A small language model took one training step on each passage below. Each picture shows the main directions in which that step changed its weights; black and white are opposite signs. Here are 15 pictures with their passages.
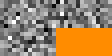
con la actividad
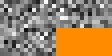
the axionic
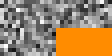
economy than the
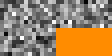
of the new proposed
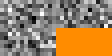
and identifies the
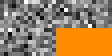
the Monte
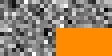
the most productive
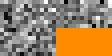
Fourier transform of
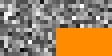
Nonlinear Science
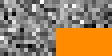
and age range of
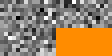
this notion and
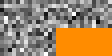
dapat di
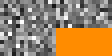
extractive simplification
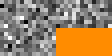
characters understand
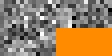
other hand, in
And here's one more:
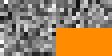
may not necessarily
